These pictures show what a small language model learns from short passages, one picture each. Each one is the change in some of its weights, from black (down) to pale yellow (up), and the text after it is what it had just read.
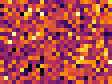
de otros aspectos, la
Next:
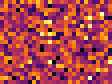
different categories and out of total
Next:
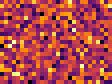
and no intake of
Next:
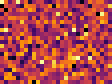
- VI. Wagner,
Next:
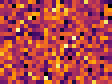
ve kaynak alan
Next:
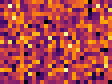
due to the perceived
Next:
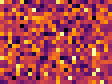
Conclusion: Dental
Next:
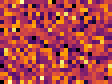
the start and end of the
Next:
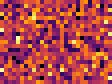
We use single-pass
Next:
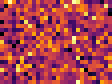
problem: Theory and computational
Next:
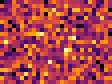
Department of EEE,
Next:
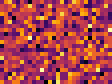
more than the project organizations could
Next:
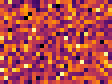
we notice a decrease in
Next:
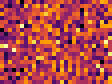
uygun olarak
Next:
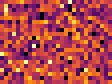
aanwendingen -)
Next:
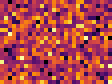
for the learners to understand.
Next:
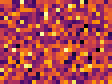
the community, 6) SD
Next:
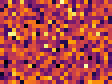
7]. Таблиця
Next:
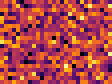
and accessible to young
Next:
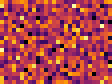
are calculated under assumption of
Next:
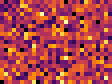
ser útil para establecer
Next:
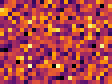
elementary paths on G^k
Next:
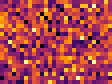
otro archivo, donde
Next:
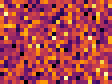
susceptibility to
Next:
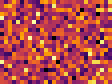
speciale opdracht
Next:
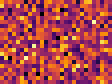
**Kiran Kumar
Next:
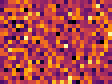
hampering their academic success.
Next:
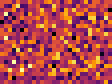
su dimensión política, la
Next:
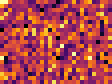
- extensive die breaks
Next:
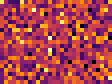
sensorik ini dalam
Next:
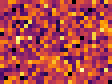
The independent variable of the
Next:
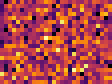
sababli, milliy
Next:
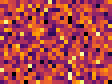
module in teaching Science 10
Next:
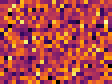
term ‘translation
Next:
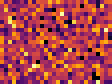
مدى فاعلية
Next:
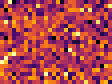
musiqaga munosabatini
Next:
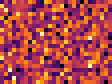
yangi mahsulotlar va
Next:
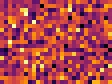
programa. Un vicio
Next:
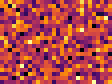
Stern Stewart &
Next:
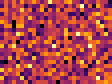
of planning a humanitarian
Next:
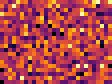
Multidat data logger
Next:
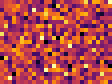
gullash muddati
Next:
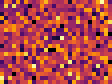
этиш учун
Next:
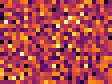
ayollarning burni har
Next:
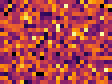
especially for borderline
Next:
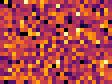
Toplumu Zirvesi
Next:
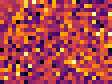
graduating by connectivity,
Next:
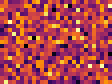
as compared to those in NR
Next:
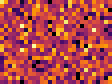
most ugyanolyan
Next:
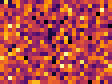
vulnérable aux
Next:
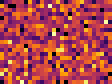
компетенція ($r =
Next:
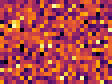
of visits are to secondary
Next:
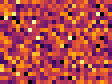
in later generations. A
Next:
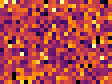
поширення в Україні
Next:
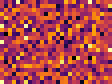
research method of this work is
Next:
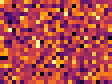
Pedagogia pela Universidade
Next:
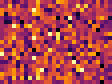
pedagogik qarashlari o'ta
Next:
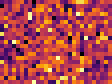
ta'limga oid
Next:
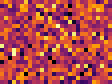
Basin Committee;
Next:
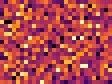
in experimentally known 3D structure
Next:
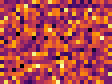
involve large spherical,
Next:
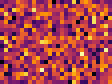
va savdoda
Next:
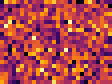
sayin kengayib
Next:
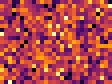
Date VITO Presentation
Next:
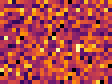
the real-time applications and
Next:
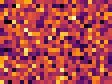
of passive and active
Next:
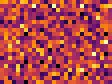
билан оғриган
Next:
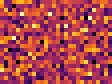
bridging point for
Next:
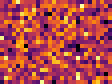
dicere, quod tota
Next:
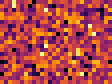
11. Typical stream
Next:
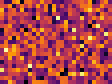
building the symmetry of the
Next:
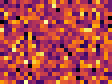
máxima de que quem
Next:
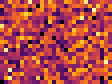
IN LECTURE
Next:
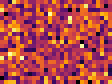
veya üçüncü
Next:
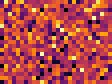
Арістов у
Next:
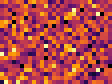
engagement. For each use case,
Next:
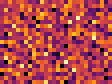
5 wt%) were prepared by
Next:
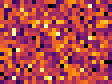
ijobiy yechimini
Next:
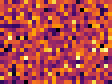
ilmiy-nazariy va
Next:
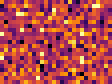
operator to immediately mark
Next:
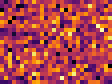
absorption coefficient is
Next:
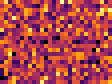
oligarchák és
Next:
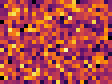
participate in the study and to be
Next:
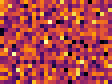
foydalanish darajasi
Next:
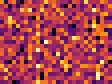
complications and safety associated
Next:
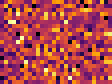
e bem humorado,
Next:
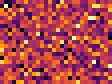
2012. Disponível em:
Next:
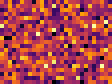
Ushbu maqola
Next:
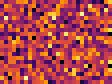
molecular mechanics are presented
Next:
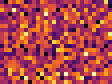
выше, чем на
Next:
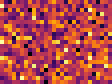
in capturing the key
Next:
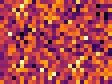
reported to have reductions in the
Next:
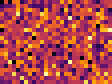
bir tomondan, asardagi
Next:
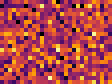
преобразуется не форма
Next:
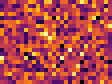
4. Exposition potentielle
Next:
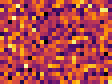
Initially, the
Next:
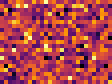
FLEXControl generated
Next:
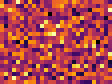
A cobertura de
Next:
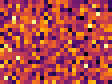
através da moda,
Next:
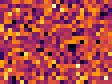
Aytimova G.Yu
